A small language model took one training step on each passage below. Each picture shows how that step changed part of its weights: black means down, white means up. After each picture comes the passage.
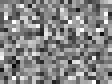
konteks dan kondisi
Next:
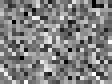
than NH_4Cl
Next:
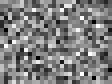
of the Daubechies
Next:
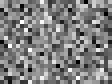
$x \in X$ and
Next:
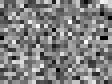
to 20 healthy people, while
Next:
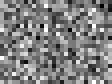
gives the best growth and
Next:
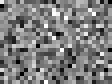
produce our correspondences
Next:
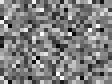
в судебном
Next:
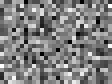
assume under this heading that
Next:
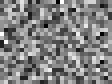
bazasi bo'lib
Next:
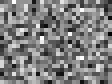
leaving to strategic
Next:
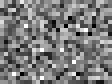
mathematica theory for understanding
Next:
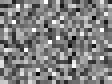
como bastante importante a
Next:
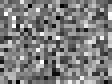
cet article a permis
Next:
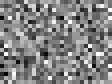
davranış sorunu
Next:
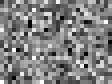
there were concerns that
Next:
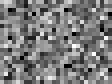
get existence of at least one
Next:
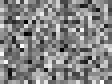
and demotivation was
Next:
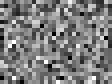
we start by recalling
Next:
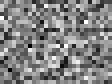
excerpt below, Aiden
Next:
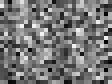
of continuity of the function
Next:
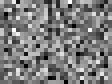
invariant under all lattice
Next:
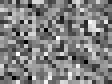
of the workshop, we
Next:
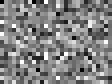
is that these findings are found
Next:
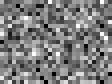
isomorphic. Schenkman
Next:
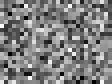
systems can generate considerable
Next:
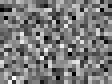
interest in staying in the
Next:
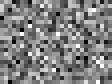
been done in a particular range
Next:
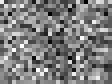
$h$. This solution does not
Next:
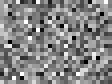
jederzeit die
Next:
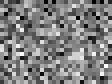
(which, for the case of
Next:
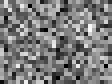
in spatial data analysis.
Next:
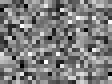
$N-3$ positive
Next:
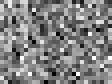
vertex, joining its two
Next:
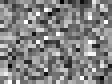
plasma torch
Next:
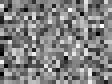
innymi genezy
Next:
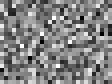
augmentation significative des
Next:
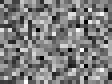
In that case the method of
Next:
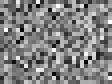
ishtirok etish
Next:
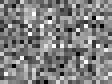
statale che produsse
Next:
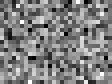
a \emph{vertex}.
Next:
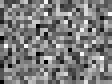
define a 2-term complex
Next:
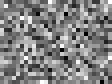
and A. Manar
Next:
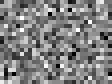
of data retrievals from
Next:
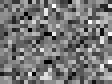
that the following conditions hold with
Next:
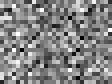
soma diária com
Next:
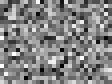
It is unclear why
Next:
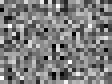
in this paper, but it
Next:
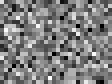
connecting one's BIM
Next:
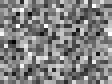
het begrijpend
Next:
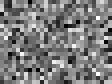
a proportion of the power
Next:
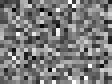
and $a_0\le
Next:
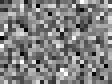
these recommendations do not
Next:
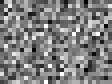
the results of Pearson
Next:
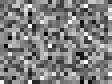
\limits_{h \in
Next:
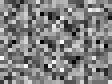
вынесенный на
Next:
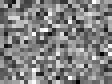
titles, styles
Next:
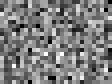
stability, and apply the general
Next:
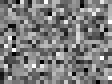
all the vertex labelings along
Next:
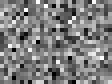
rule. The body
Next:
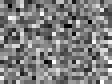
this fact by comparing the
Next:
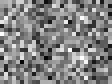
preferencia, así
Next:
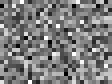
\ts $p\uparrow
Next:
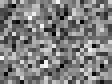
modern course in
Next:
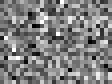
Consider \eqref{P}.
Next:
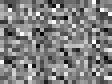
semmiképpen sem
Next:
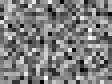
Применение этого
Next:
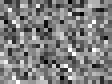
any $\epsilon$ we can find
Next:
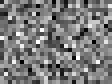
the Prony method described in
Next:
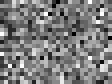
is an estimator of some parameter
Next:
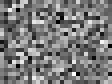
to the estimates used for
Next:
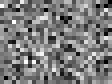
There is a sequence of functions
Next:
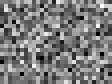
no instabilities, any
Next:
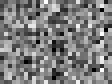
in the first 28 approach.
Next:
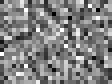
O‘zbek xalqining
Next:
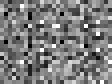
\end{align} with the
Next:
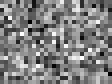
future then the sales can be
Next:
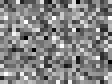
necessità di questa
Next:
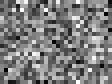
amount of simulated
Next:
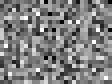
during a process called antigen
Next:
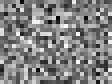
from the crack and
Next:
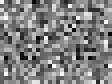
possível nesta
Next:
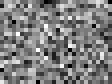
your own practice,
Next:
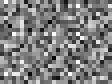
the duration of the time the
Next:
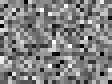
хавфсизлик ва
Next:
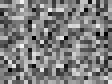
Pairwise Result of
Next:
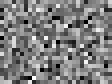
можно сказать
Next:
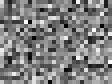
the Weyl algebra and its
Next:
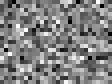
will be economically sound and
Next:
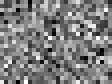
to a 3-coloring of
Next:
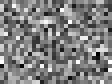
process. Considering the
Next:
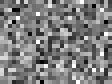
carbon assimilated
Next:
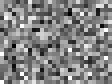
realizó un histograma de
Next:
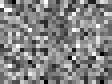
imkoniyatlari didaktik
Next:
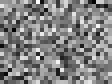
began to break
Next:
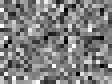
satu *brand*
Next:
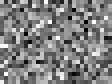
The wall pressure
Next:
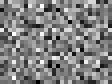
SCAMPER к
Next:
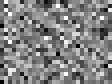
sejam sexuais
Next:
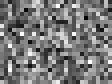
by allowing the trivial
